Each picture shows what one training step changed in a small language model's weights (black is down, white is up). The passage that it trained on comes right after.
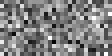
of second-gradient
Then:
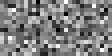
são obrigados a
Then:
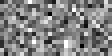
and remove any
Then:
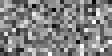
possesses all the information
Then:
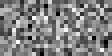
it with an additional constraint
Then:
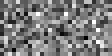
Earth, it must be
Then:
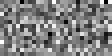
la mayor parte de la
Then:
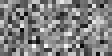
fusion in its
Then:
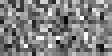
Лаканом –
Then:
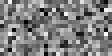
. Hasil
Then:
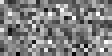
The design aim The aim
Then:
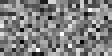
intelligent systems in
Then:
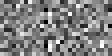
W4 bands is
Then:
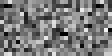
etilib, ishlab
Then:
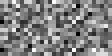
dan efisiensi
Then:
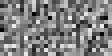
yang berbeda,
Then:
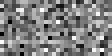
jogo de
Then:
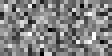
in the first iteration
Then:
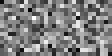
correspond to symmetric solutions
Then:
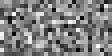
Bhang, S.
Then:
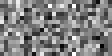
alimentos e
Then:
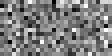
har bir shaxs
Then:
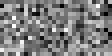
antara tim
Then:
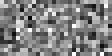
to their relative phases,
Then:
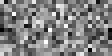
is valid in when radiation
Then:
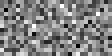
In the SGE
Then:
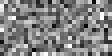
will exemplify the
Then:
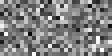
all introductory
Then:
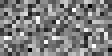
third subgroup the questions
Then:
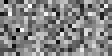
by a study of the
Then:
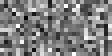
fibras del
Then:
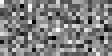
Ariel F.
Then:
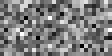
relative electron number density is
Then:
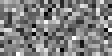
a escola não
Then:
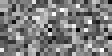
of multiple narrow
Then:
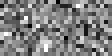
for instance, we found
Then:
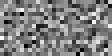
te leren,
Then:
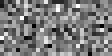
в который они
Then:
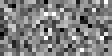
are consistent with one
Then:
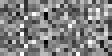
collective open-loop
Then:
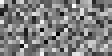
metallic. In this
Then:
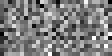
впливу і
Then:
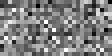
narrativa presente na
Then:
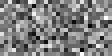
the text color changed
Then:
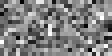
can be parameterized by
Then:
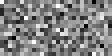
also reduced simultaneously.
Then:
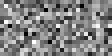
We consider the general case
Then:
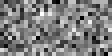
using kernel density
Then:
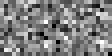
This requires channel correlation information
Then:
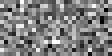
corresponde em
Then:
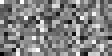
niet willen.
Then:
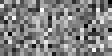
restrictions at all,
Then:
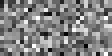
such that $\eta
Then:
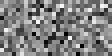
question a été
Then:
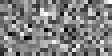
within application domains are
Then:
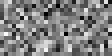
for a differentiated
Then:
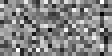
protegido en
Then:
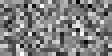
urgent to a
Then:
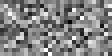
One of the most
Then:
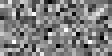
G.; Hong,
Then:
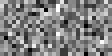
economy principles and
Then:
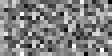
complete model to describe
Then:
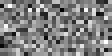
snap through to
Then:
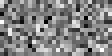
to some extent.
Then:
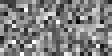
curves. The area of
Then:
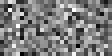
va qanday
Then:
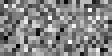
individuals which is
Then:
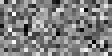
is proportional to the quark
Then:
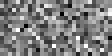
corruption ; -
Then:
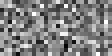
(dipolar and
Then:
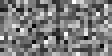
сталась у
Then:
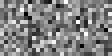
promover altos
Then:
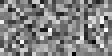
characterised in terms of
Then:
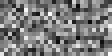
печени и
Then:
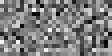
metodlari o'quv
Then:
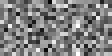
gas expanse to
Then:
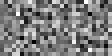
xalqi tarixida
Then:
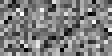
vez, utiliza
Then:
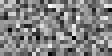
Bell inequality
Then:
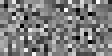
uydan qochib
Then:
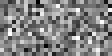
cognitivo en personas
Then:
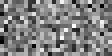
a given directory.
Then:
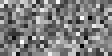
de pandemia.
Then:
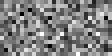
adaptive work to calculate
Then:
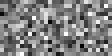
compared to its distance from
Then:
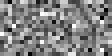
analysis have a significant impact
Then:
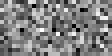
the superconductor can be
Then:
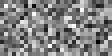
enough that the difference between
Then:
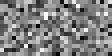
distributions are shown in the
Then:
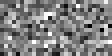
contours are derived from
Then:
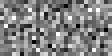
ha confermato
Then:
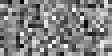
and phase sensitivity via the
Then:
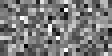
xar bir rivojlanish
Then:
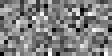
it can be strongly
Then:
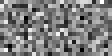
de Bruyn,
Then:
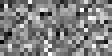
where $\lambda$ is
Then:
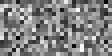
gezielt auf
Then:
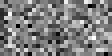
the transportation system have
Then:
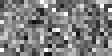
o imaginário
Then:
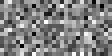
not pick out a
